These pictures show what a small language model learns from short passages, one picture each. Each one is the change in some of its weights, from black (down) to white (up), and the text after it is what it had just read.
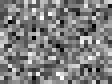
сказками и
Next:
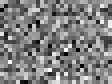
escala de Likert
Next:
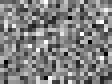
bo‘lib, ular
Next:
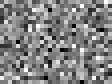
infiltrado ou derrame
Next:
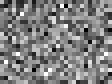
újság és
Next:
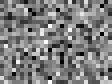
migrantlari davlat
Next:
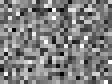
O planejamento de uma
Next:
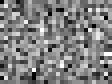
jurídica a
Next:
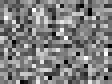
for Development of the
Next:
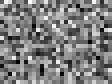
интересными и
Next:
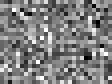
частина готової
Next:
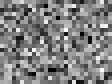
abu layang juga
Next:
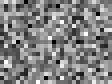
ии при подборе
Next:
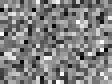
basit, Olam
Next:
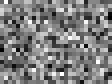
Indiscutivelmente o
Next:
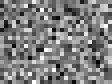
kuchaytirish muhim
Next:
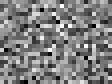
ҳар қандай
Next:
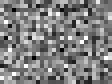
ринок цінних
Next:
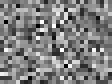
van Wijk P,
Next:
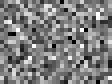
последние годы
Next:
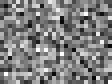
eine Situation, in der
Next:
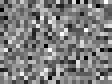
par la Chine depuis
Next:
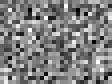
met het algemeen
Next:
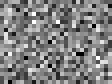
recursos que ampliam a
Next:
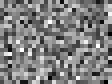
colectiva de cada
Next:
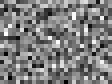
Másh ónimin
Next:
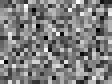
campione, e sono
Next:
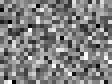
первой группе
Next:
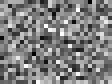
у складі
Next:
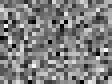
longo prazo;
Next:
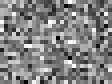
lit de leur mari.
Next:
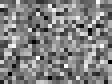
la transformación de la
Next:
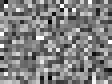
mas'ulining asl
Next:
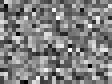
dei diritti nel
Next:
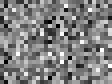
do cartão rotativo
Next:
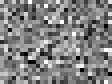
en la sociedad. El
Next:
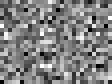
haqidagi hadis
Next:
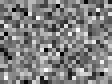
elytra, inserted
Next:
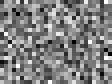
дослідження в
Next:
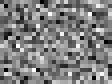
com as constantes na Lei
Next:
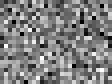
untuk memenuhi
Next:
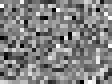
suatu perusahaan
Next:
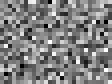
de luz UV,
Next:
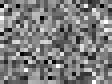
pour une représentation
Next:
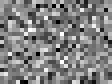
menor a 10 años
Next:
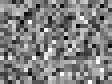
hokimlari qarorlar
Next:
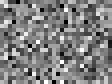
shuni ta’kidlash
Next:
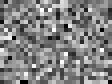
para efetivar sua
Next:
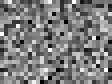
balance among living
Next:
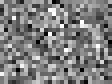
warten und/oder
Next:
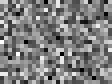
pone en riesgo
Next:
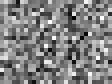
Sino. She'rlar
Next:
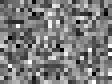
с объяснением
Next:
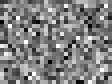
a központi
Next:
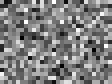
condição (Rocha;
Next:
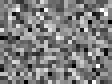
Yuqori (ijodiy)
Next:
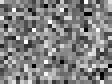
ilmiy qarashlarida
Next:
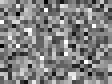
crimen se compone de
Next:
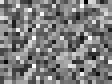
au changement climatique
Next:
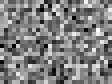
yangi brendlarning
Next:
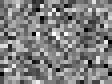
: Direction =
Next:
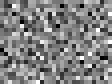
killing you.
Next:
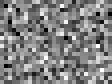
shuncha samarali
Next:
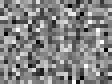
va namunalarining unib
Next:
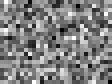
kehanetin 172
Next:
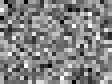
ularning solishtirma
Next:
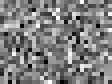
та ін.], а, з
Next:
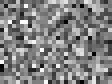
preservação da saúde
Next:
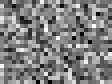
собою. 4.
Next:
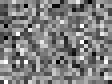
sont désormais les
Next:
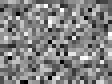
priority among the
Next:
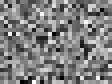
desprende el arte.
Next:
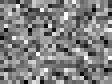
québécois des
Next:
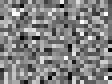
aniq namoyon
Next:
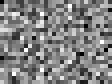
ventana, allí
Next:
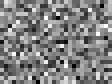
The challenges of organizational
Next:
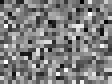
the quality of teaching and
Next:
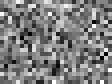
1% ; Source :
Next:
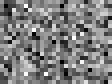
a esse direito, de
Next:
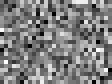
BRUNA, G.
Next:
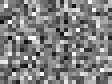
os alunos recebam
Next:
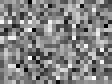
olinishi zarur
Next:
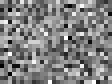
lebih besar dari
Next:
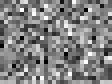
1. Водилий А.
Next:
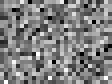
implementação do artigo
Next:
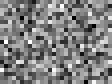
que é um avanço
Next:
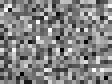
z Wielkiego
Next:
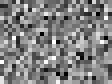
Universidade Federal
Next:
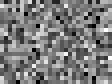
мужей. Так как
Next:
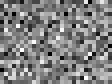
Yurish qismi
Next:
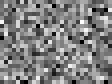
recursos naturais
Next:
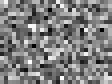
или реалий,
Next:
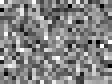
idades entre 10 e 14 anos
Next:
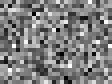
Ab 1. Januar
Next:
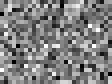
três etapas,
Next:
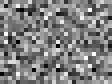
que grandes empresas
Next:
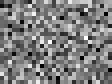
- Kenyon CR,
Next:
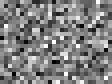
la calidad de la
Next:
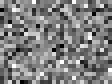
por mais 30 segundos.
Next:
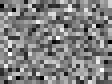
teman sebaya berada
